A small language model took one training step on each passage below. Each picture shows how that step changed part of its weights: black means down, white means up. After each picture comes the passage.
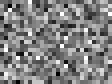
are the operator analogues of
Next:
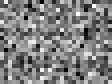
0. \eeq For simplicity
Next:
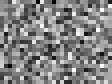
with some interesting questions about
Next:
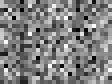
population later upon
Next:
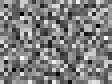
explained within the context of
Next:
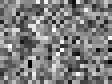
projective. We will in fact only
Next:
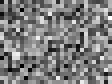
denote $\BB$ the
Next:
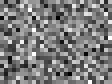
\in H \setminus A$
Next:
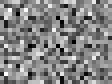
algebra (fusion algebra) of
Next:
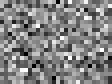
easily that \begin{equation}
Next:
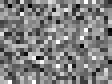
can apply \cite[Lemma
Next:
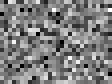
Not needed |
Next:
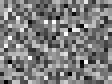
we are done, and the
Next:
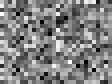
enables us to find the
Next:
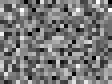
work was in part supported by
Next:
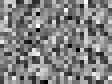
simplify the proof of the the
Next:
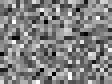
$$ D(\partial_x
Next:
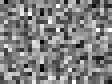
Proposition 10]. Therefore, one always
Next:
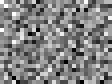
we look at some important special cases
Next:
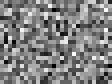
is with the Center of
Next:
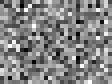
input-output map defined by
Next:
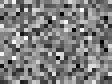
$\rho(\cdot)$ we can
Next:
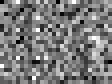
an ideal in $\r$ containing
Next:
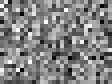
prove that $\tilde{X}$
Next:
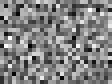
algebra of the group, which has
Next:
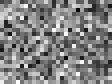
the last inequality, and then apply
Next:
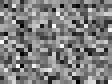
function. To evaluate the
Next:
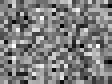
proposed a new definition of number in
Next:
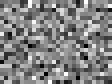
strongly polynomiality'' of linear
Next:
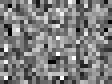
are mutually inverse elements in
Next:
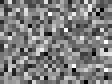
the Clifford
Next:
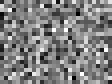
the plane $L_{k}$
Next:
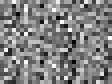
But we make no use of double
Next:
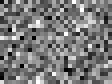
case, let $\eta$ be
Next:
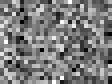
acts only in one degree in
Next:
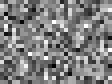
as well as for the noncompact
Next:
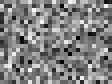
the word $a$),
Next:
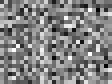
\end{multline*} which implies
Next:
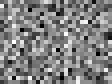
constant since there is at most one
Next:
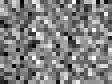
augmentation ideal of the ring
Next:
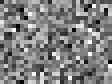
\smallskip\noindent For more details
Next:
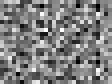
Russian Federation
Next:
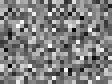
{\Bbb C} \to
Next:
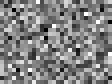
Peano function with
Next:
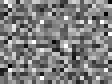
Commun. Pure
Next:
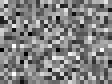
of that, it can be about
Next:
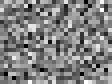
investigated the situation when
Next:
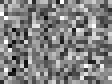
matrix equation with respect to the
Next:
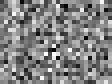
same constant. Since for any
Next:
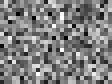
of the regular coadjoint
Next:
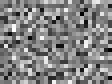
— which we call the
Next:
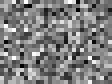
Q(\omega) \leq
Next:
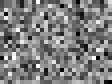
unitary vector space. Let
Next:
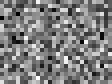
ease of notation, we will
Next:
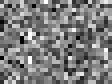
defined for each $a$
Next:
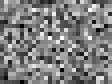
claimed partial regularity.
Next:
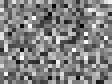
a cocycle, the product
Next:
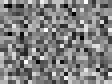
(8), we have the following
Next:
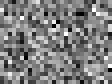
infinite-dimensional space, a
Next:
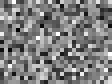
the V-cycle makes the
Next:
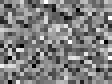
for a small $\eta$, there
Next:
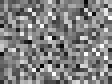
le produit des
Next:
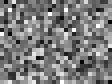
Lemma \ref{lem1}),
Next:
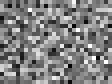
generally, the automorphism group of
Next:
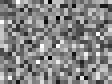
on the existence of harmonic maps
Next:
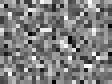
to allow for per-parameter
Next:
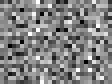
] \end{center}
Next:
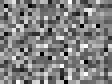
to orthogonalize than the first
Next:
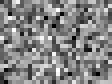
cyclic group generated by
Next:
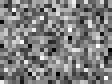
characteristic equation (4). In this
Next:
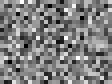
order 7, we have the 6
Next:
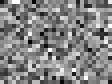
canonical basis is $A$, then
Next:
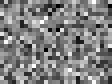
estimate $I_3$.
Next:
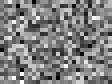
moreover the conical/convex
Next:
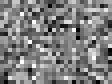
generic stability condition $\sigma$.
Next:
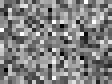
define and examine a
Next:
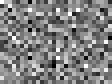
Vestsi Nats.
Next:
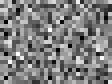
is the larger, and with
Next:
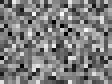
$\lambda_i$ are
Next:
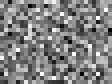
such $X'$ can be found
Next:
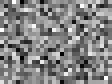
standard results on symmetric polynomials. However
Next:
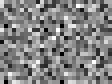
be developed will be specified
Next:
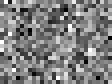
vectors. Let us return
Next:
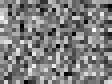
in terms of a condition on the
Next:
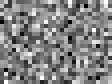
that the cone of a morphism is
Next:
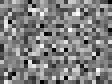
this framework to the directed network
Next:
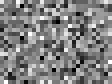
that $v$ will be a
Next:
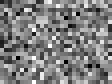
\end{proposition} {\it
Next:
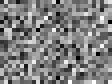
peer review
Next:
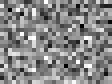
will be to show that if
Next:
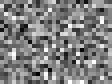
can be carried out for
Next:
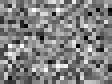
a class of situations in which
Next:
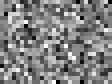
that $\limzr v$
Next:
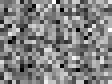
elliptic pseudo-differential operators
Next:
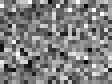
one as such an exercise is
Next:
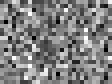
the results of the first part,
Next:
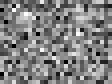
on the left and 0 on the
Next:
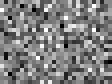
\] be a minimal injective
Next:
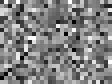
to separate class 2 (the
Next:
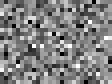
modifications can be proposed.
